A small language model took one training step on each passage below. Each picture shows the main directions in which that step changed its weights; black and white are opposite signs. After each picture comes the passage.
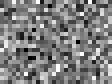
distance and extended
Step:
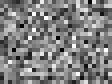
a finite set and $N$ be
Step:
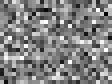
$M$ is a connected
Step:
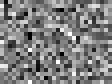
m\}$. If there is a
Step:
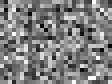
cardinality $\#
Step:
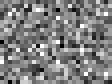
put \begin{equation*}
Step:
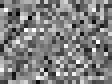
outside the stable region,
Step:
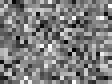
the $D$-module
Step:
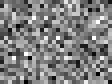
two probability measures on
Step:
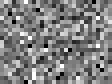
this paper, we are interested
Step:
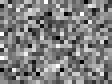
especially in the case
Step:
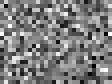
\forall \, t \ge 0.
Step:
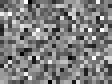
uniform distribution and the uniform distribution
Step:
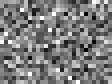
the above problem for the more general case
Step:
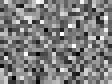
both halves of the
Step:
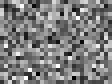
which depends only on the
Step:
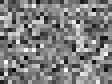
error tube cross section
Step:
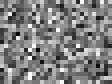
of these operations. In
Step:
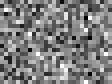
L_{x}, \alpha\mapsto
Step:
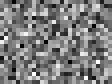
\cite{17} we found
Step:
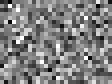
is announced in
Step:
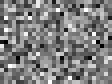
from (4.3), on the
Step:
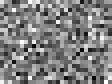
one. The advantage
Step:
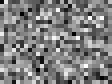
\end{align} \noindent Let
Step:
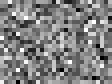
complete networks} On
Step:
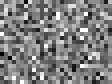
integral estimate derived in
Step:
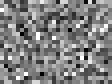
first type and of second type,
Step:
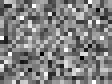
\vspace*{2mm} In the
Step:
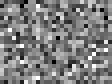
q times, then from
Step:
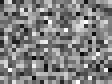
sits in a component with
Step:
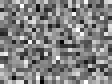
and 4, resp. The
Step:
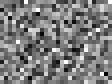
change substantially
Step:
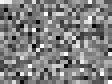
montrer que
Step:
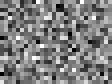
of the IF method is called
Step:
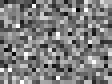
uniform delta-method}
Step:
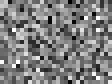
of $E$ equal to the closed
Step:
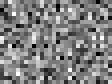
pendent vertex $u$
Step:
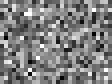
data can be summarized
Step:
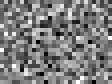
number of cells as
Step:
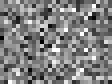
be an inner product over the real
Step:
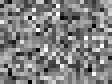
p_x \sin\theta
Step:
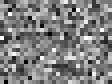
antenna correlation in
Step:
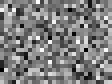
Then the Laplacian
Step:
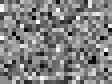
\title{Vibrations of
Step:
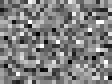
$M$. Alors
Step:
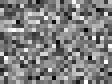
is an affine space), and
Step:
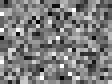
so \begin{eqnarray*}
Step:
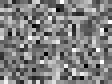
The firs authors is
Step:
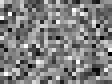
piecewise approximation to
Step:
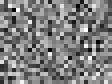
matrix in spectral theory and on
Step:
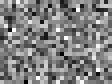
is also commutative.
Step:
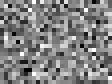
Thus we have $\phi _{{\mathcal
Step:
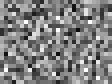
only if it is non-zero.
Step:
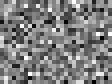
is the square matrix of
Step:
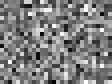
exists index $k \in
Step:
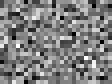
only image, since we do not
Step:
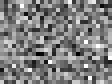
and can be extended as a
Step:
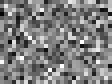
$M$ is of pointwise constant
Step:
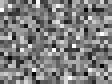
He is pursuing a
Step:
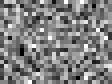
can for instance be
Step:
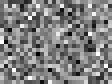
and for all $p\in
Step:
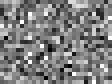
$\Theta$ the theta
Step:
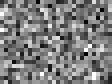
\in P: \quad
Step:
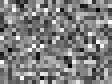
is given by \eqref{eq:
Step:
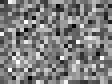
follows that $G'$ preserves
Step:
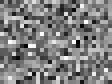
a smarter strategy
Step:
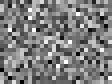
We also discuss the sum and
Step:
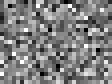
for the original problem,
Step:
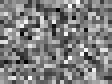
s | j m c | j m
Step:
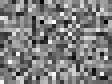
the Casimir elements are
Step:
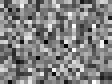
such that $x\in
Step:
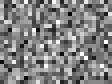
between the generators of the
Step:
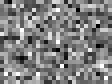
p_3<\infty$ such that
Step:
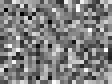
3$ to be the natural
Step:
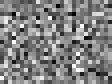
open-source solvers
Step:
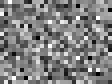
observation scheme with a sufficient
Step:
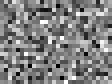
$R$ is said to be
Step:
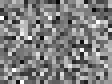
our setting here since the
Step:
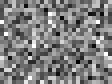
all the oscillations,
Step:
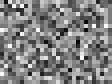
\equiv 0,1 \bmod
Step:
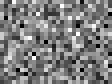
related to $V$, and assume
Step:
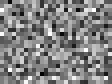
present paper will focus
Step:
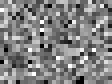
two scenarios will
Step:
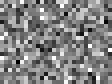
through the lens of
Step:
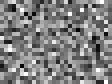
$$ holds for every continuous function
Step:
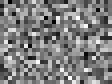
(A\cup B)]$ has
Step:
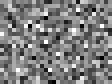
We enumerate the elements of
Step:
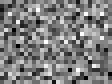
)$. Typical
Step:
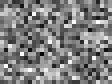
$M$ be a compact
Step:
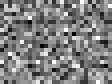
if for some $T' \in
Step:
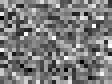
operator on $Y$.\\ It can
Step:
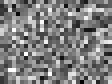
We note that although the
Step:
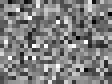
only for the simplicity and
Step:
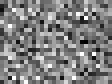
The series can be
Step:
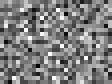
following three periodic
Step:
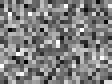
can relax the gaining factor
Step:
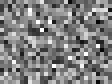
$ c_p$ depending only
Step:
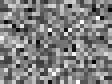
the following holds after local
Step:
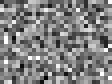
rank \(k\ge
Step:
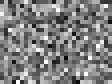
Bernoulli shifts
